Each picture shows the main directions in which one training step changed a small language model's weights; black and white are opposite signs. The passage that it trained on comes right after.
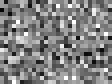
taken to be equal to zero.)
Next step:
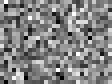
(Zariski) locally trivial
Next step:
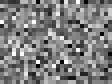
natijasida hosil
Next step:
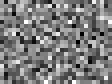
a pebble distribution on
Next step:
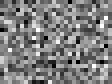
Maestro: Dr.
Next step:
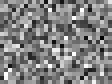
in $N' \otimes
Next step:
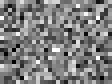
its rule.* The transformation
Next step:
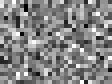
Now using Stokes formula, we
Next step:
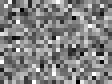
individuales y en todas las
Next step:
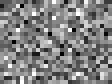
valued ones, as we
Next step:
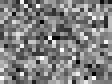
salmoqli qismini
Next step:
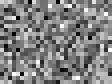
that all the up steps in
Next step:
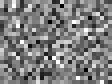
subspaces which are intersections of
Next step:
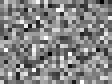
int prop}Let
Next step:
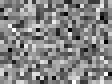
a work by Wang shows how
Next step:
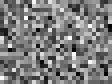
relacionado ao estresse,
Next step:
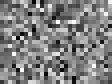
et se termine par le
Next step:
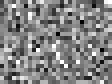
детей, то у
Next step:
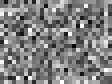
respect to the natural Borel
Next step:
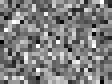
implicarea lui
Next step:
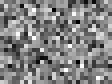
dodawania nowych
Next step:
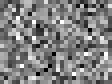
$E_i$ and
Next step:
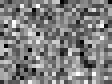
lokale Zetafunktion
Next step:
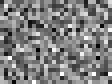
\def\G{\mathfrak G}
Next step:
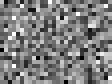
item 1. To prove that
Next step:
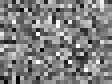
historical development and
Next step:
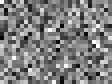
equivalent number of wireless
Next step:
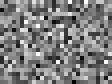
appearance of a standard
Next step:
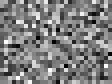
are closed under predecessors.
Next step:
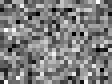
convergence holds on the function space
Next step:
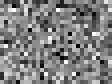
different due to the inertial
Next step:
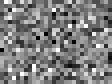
para que el otro se
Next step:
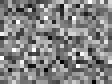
$\theta$ so as to use the
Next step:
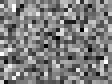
the transition kernel of
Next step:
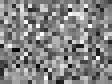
les complexifiées
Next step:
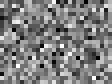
\underline{Proof of
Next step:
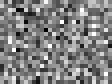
y acomodarse las
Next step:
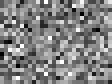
can bias the procedure toward
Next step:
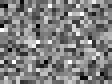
comparability graphs as follows.
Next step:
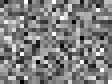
estudiaban las razas,
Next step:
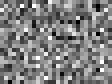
jumps by one iff $
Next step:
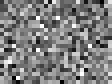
turnirlar hamda
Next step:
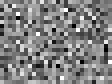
serviços públicos de
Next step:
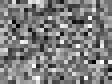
REMISI 54
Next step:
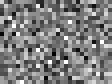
its core interval admits an
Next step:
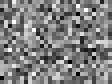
ao processo de mecanização
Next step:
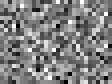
linearizable. This implies that the
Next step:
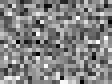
condition validates the result in
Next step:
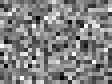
(STS) is a
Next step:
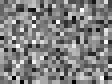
patients with carpal
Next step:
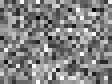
\subsection{The $k$-ary
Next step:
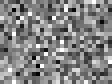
в структуре
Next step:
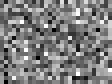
o zainteresowaniu
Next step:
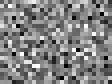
$\theta_3$, which
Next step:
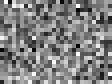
can take any real value. But
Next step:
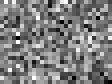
% putting things together
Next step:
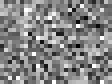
abstrakt bo'lgan
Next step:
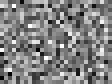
1\}$ with common distribution
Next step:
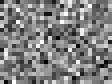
both governmental and
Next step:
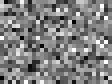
to have a direct construction of the
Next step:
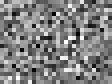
clase Pais: ```
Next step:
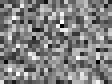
the following assumption on $\alpha$:
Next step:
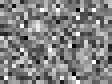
operators $\wH_1$, a
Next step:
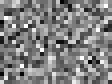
and is currently in the
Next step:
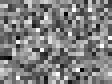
etdi. Import:
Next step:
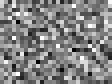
Las políticas actuales
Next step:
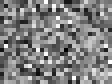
as an ``output quantity''
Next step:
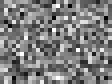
da APP acima
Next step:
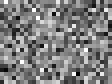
on the Internet.
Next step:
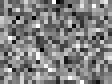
rivojida quyidagi
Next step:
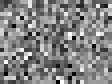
and the branch and bound
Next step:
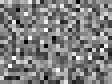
droits entre hommes et
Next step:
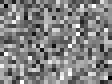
that near $v_+$, the
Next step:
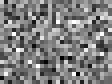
are limited by the use of
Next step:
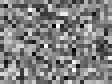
The objective is to map the
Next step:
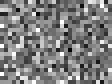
Дистантність та
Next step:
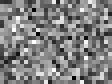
\alpha+\vk \mu
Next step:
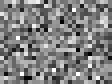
ochila boshlaydi.
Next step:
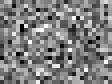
of the people, and it
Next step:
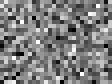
the nonnegative power series defined
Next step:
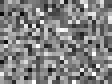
\eqref{2} and
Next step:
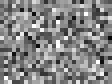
slayd taqdimoti
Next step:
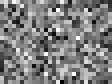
of $Df$ along the
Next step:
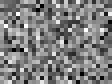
ularning natijasida
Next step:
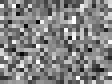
de mogelijke
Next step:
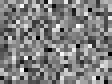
some positive $p_{0}$, in
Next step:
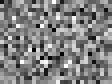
problem at hand. \\ \par
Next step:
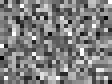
solve if thresholds are
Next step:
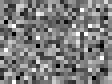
sustentável desse
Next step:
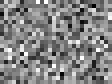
personality //Вестник
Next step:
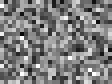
In general, we only have a
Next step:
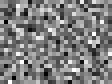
sustentando las mismas
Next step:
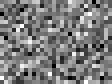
Wochen, und kann die
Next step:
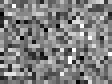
ulcer complicated with lower
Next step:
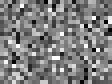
written as $\partial_{tt}
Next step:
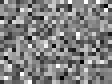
bound of $A$. We can apply
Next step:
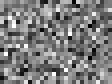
la part des propres acteurs
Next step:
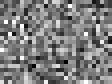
wilayah kerja
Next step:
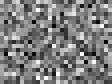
modelni qurish uchun
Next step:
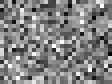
sifatida qabul
